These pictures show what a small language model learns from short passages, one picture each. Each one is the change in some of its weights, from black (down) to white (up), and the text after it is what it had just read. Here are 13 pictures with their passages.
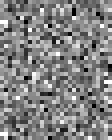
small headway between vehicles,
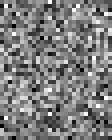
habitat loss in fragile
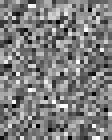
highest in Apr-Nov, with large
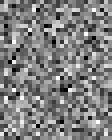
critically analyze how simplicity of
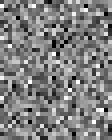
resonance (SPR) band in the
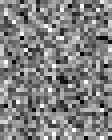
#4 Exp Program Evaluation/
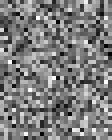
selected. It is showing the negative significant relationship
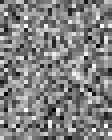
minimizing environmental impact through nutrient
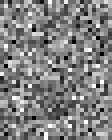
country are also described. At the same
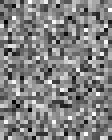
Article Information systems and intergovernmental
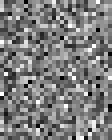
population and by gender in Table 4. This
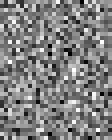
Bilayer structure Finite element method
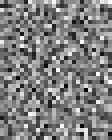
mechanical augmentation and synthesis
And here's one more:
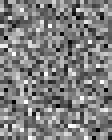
of blast wave pressure At the
